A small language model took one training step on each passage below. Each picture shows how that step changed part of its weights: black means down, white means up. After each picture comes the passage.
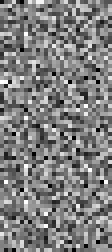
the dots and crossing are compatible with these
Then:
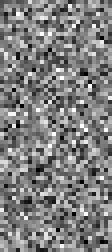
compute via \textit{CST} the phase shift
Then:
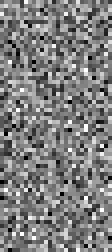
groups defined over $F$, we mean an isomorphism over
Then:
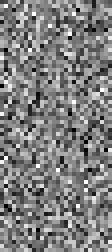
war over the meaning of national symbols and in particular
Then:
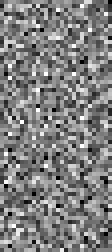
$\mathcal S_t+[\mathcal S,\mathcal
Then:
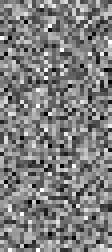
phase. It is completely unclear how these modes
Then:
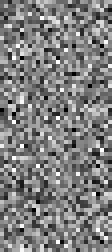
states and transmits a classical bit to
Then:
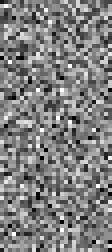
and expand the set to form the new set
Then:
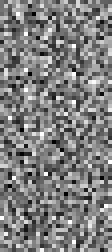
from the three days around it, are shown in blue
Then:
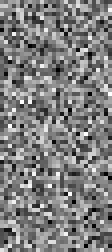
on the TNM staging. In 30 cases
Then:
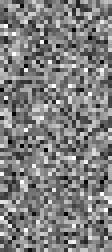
where $C=\max_{s\in
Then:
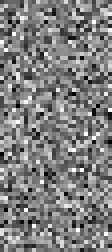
ca+c\wedge ab), $$ where
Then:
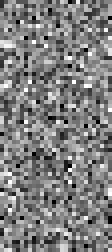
It is only for the relativistic NL1 and
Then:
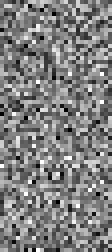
we will assume that the error variance of the response,
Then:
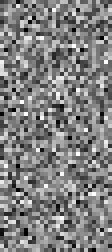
The principal eigenvalue of (\ref{eq11}) denoted
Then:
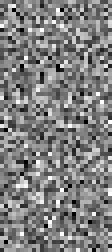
the dotted curve (points 1, 5, 8
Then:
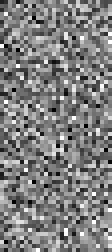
The model for Orr--Sommerfeld
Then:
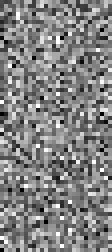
evaluation protocol (including two metrics) that takes into
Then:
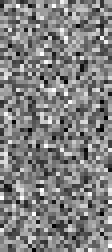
following formula in the Grothendieck
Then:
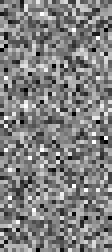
those presented in Bollobás
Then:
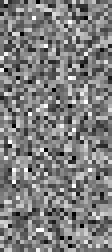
II}]}$ observed for the GRB sample at $z
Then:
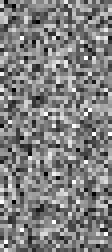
(inherited from the initial emulsion)
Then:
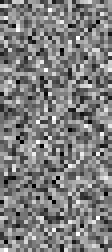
\ref{fig3}). Expanding the
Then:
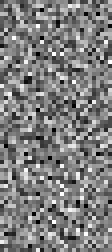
cell decomposition of the plane. These cell decompositions label
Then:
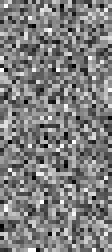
is also parameterized by a qubit $z$,
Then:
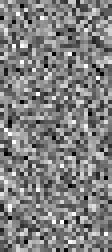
be approximated by $f(k) =
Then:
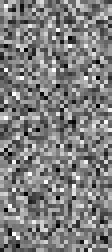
cold water and the benzene layer separated,
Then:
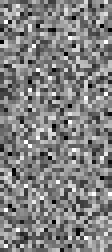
of the $\Theta^{-}$ in $pp$ or
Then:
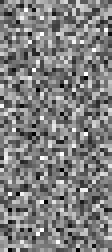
concerned: WP6: Sharing results
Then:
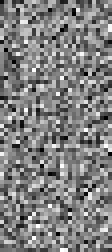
This result validates the alignment-free of our
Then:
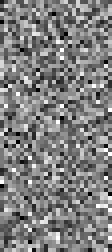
Rights (ECtHR) case
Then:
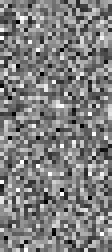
empty) set of tracial states on $A$.
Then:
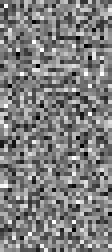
division rings $\mathbf{k}_i$,
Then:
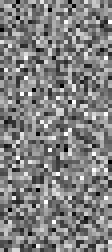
Astronomy, Valparaiso
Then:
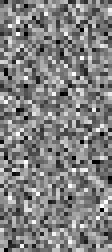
% \begin{document} \section{Introduction}
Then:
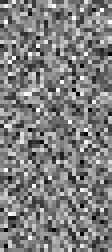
}W\} %$$ %as the set of
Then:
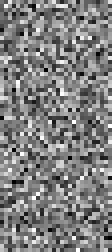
child status, even conditional on parent status
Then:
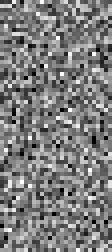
a reading skill needs more time continually and
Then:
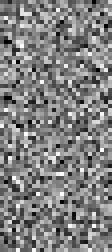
answers positively, and the algorithm identifies
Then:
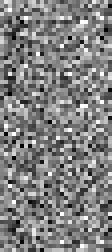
so that we omit details. For details,
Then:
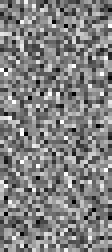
on $(M,g)$. In particular, it turns
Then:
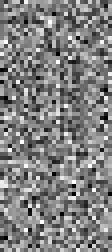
to the neural network and reducing overfitting. While
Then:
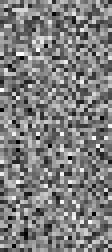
of the individual approach, the principles of continuity,
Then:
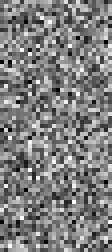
to that the Gaia magnitudes have high
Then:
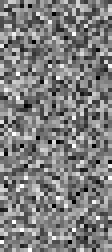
of cherimoya pods, count
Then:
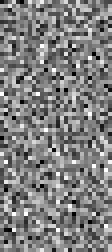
the $k_1$-rectangles appearing
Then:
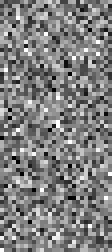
residue was dried at 130°C for
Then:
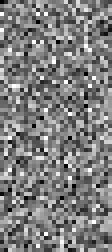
CNT. The mixture was heated at
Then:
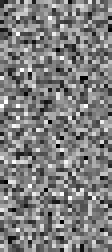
question: – Yes Notes: The society to
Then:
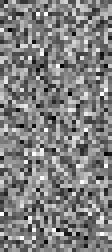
Ho et al. (2024) offers an
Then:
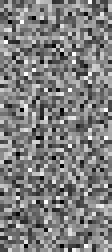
modified to facilitate their understanding. In the case of
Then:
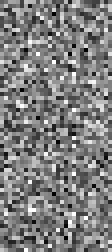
of the Hubble parameter and with the age of
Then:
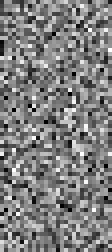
estimated from $E_{Th}$. The rate of thermal
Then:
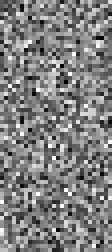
reduces with radius. This is determined by a single
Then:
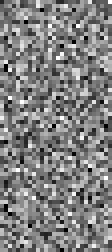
degree within these operations, supported by relevant examples. We
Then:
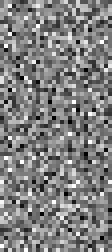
$V_1$ may be limited by discrete symmetries
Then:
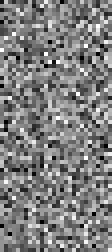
system. We run the macroscopic system
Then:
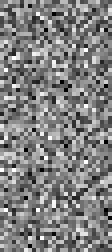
of both AC and HVDC loss factors in
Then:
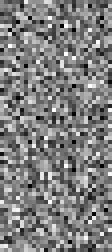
follows a rational and formulaic approach to the
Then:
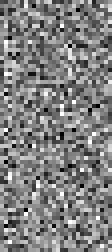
disease). }\label{Fig4-Jack}
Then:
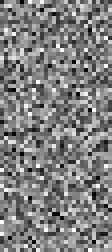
the right hand side for the data-dependent calibration
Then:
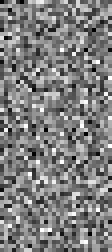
the Tsallis case treated in (1),
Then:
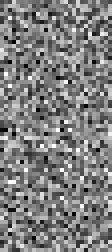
Bumdes which stands for Badan
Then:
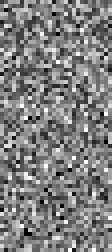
of MRI should be recommended in determining the
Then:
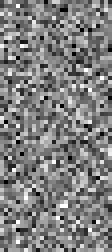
\end{remark} \pf For notational
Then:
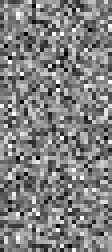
parameters permits a new formation scenario for the
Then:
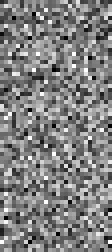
and also for $w$ (with enough sample
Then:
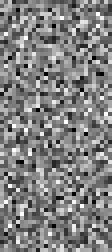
experience so far within Veolia on primary
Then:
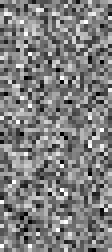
if we suppose that the curves of admissible velocities of
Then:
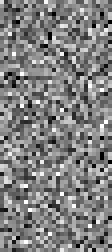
below when $a>1/3$. Let us
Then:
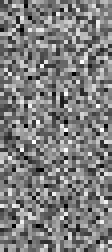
the nilpotency class of $\Lie
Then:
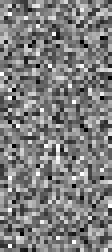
$c_{\mathcal{P}}$. Confining our
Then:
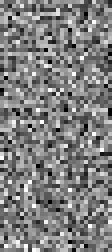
m}$ requires a separate but parallel treatment.) We
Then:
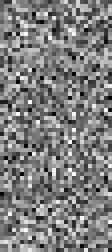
Baruffolo[1], A.
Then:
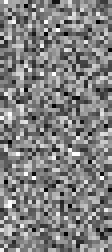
cost of family labour, cost of hired
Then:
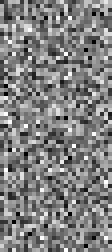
function, Khark and Kharko
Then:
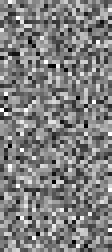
0.8 nm placed in one of the output
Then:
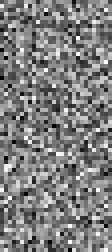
System [21] was used for confirmatory
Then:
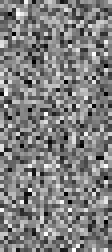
mechanism. These cracks start in a thin
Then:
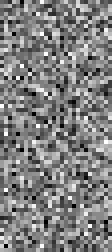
a constant induced electric field abruptly
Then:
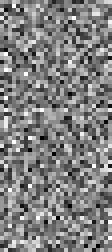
where again $s = x+y$ :
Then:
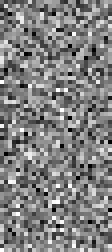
limitations of centralized AI models, the project seeks
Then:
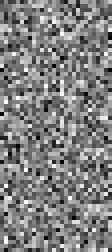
coherent parameter updates and gradient-free quantum optimization
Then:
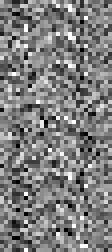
| 1% | | | Quantum Yield
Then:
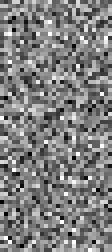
to the Riemann problem is a shock wave with wave speed
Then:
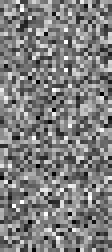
continues to rise each year, with projections
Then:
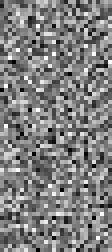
solutions are roots of $-1$. We then show that
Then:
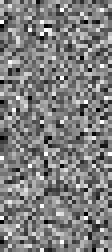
model (U-Net) to mammographic
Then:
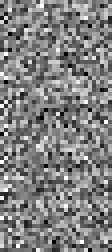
'*push-mov*' and so
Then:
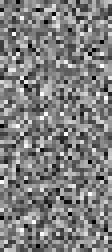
-potential from electrokinetic measurements, yet
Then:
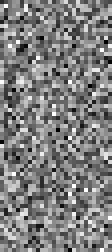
or in the vicinity is the
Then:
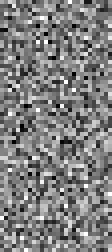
Golub-Businger algorithm in
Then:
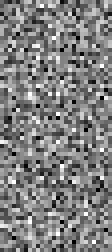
sign behavior of the coefficients of the higher-order infinite
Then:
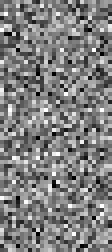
= -1$ for that branch. Some nodes may
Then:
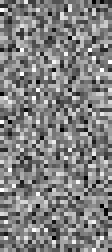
with the one homeotropic and planar wall and for
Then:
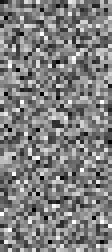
education (Bautista, 2021). In
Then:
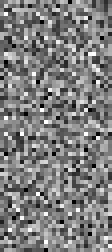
of the corona shells, and this movement
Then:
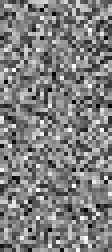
we can estimate $Q_6(t)$ as
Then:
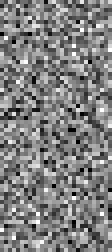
\end{equation*} Then \begin{equation}
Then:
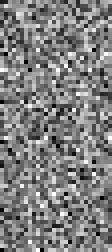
risk was doubled when the female patients had features of
